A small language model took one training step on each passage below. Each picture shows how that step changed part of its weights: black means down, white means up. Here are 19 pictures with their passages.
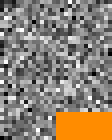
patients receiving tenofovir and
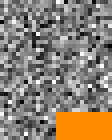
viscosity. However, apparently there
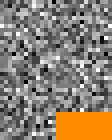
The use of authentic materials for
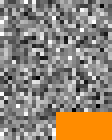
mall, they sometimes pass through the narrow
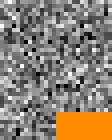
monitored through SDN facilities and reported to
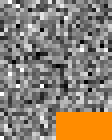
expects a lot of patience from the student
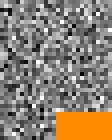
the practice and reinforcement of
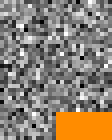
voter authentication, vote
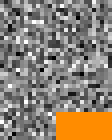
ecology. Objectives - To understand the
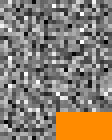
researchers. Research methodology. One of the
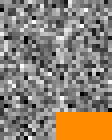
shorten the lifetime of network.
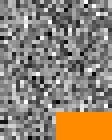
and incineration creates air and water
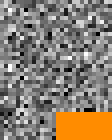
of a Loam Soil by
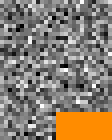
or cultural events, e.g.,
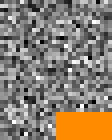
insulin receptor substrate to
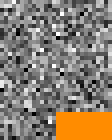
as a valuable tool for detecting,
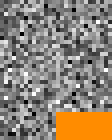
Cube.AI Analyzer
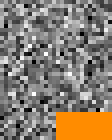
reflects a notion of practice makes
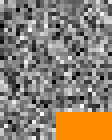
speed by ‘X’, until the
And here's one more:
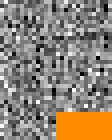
of the temperature distribution, as well as calculates the
